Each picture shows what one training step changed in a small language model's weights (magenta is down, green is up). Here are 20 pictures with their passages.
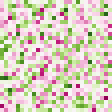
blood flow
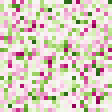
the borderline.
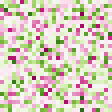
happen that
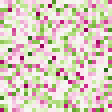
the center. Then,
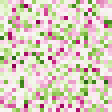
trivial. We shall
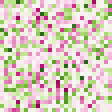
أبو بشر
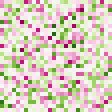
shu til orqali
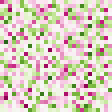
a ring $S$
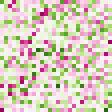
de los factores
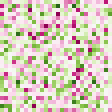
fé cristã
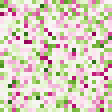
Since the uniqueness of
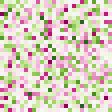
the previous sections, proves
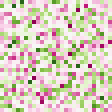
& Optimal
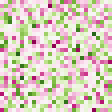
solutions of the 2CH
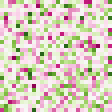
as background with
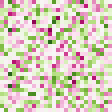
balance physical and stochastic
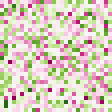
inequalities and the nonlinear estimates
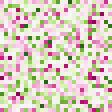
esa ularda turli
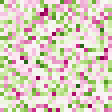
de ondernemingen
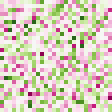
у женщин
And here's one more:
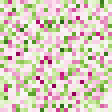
noise although such
